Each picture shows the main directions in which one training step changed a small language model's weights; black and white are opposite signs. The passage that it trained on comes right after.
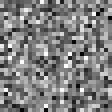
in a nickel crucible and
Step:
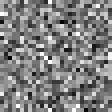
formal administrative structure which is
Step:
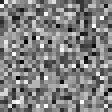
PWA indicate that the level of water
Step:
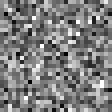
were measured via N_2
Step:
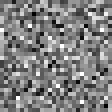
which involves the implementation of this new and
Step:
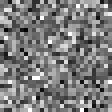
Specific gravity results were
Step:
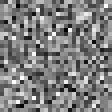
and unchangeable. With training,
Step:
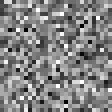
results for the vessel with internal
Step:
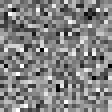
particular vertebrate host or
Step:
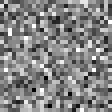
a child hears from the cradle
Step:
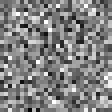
intruders to restricted or
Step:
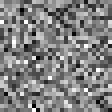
2014). Other implications associated
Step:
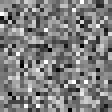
in induction time caused by
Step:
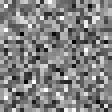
mg/l and the micro-sand
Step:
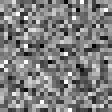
method of Si-Al gel was reported
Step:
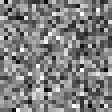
health prevention is explored. In
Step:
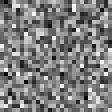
there are problems with this generalized
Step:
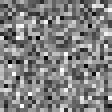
the physiological, motor, and
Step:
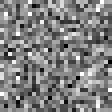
all ages presenting with enlarged
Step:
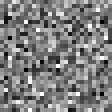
hydrate (in 50 ml
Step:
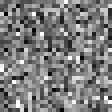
of nurse autonomy have an impact
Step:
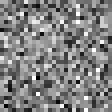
for recurrent herniation after
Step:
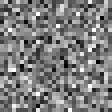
is less than 0.05 level of significance
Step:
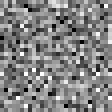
ecological state of the soil as
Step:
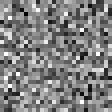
positive tweet ratio was
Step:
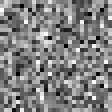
of uncertainty early.
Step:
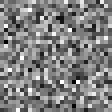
Upper Equal variances
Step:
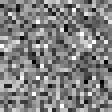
Graduate Students in
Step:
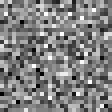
harvest, the greater the
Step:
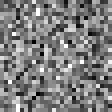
competent with the other existing
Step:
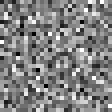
grayscale image and this image
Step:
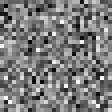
AI – A research conclusion
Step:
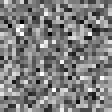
anuran. This observation increases
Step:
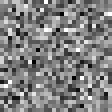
between calculated area and measured area in
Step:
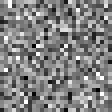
the moral training of the youths
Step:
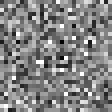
production and trade of single-use
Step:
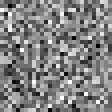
date. Evaluation frequency:
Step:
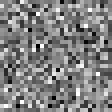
were employed by Suite5 Data
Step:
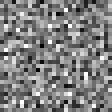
balanced fertilization strategy
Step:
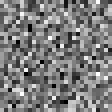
to the fact that the failure modes
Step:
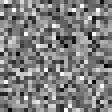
Wien, and the DMP will
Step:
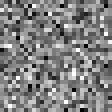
and identifying the active followers,
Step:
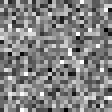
method for processing a mass quantity
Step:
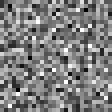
internet. Large groups will also be
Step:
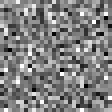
Agency for Research on Cancer
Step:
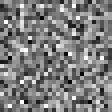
junior high school, and
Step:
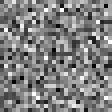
factors. Therefore, researches on the
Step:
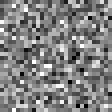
implementation of each aspect by each
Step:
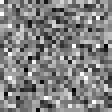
preferences on specific active learning techniques
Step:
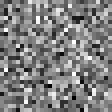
could all have a good impact on the health and
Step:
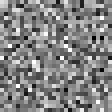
English together.
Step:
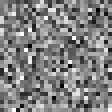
the same with the previous data based on
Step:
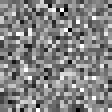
the study, collected data and wrote
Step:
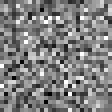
as “the occurrence of
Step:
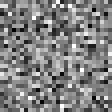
laryngeal lesion were
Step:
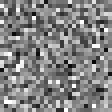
bionomy, distribution maps,
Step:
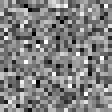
ecological orientation, is determined
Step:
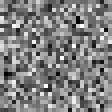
problem, so as to explain some
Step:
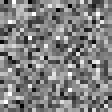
origin, institutions and funding
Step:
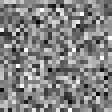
other deflected upward, on a
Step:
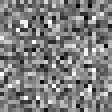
against tick-borne disease
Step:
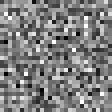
004 The kinetics of
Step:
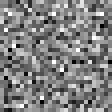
to their communicative-functional
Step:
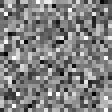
that large abdominal circumference
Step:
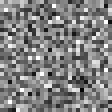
as accidents, burns,
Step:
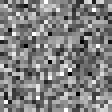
and may imply higher resin contents to
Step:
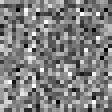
telephones, radio,
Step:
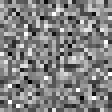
III ₊ I ₊
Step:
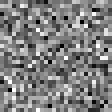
Field trials: (1st
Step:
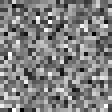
for the best e sites than for the
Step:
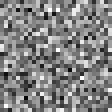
which is followed by four chapters
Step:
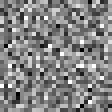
is 0.80 according to Table 4. The
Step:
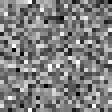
case where the gallbladder
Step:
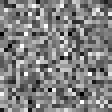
Vartely Trajan's wave
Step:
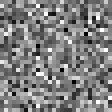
(LRTIs) are
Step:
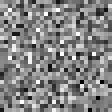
people to evaluate their hygiene
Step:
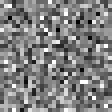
dose rate measurements for the different field
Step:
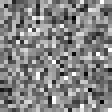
piano note is augmented
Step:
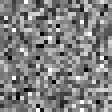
In the actual policy behavior, it is
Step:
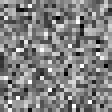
as seen in the grass root
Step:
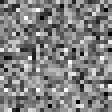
each generation nestled inside of the
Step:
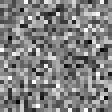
sol and hydrogen peroxide a black
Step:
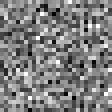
been performed in the context of Lake
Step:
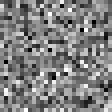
focuses on metabolomics in systems
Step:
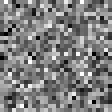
length problems is to increase or
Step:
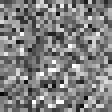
the generation-based CO₂
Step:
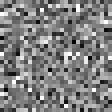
people to define and redefine their
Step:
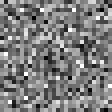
phrasing adopted in this
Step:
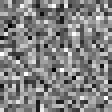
and orthotic devices
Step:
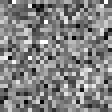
limited insofar as a
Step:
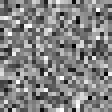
haven assets provide hedging
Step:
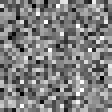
emerging Smart IoT
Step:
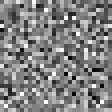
of conflict of interest There are no
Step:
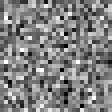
the donor countries with varying
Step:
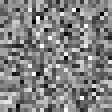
are used to form the MMIC,
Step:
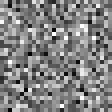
to train staff that are due for
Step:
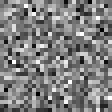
Faw will significantly improve water supply
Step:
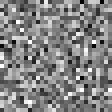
At various levels, the term "bank
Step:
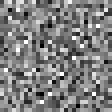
been observed by other studies which are correlational
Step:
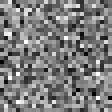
South Africa have shown that most
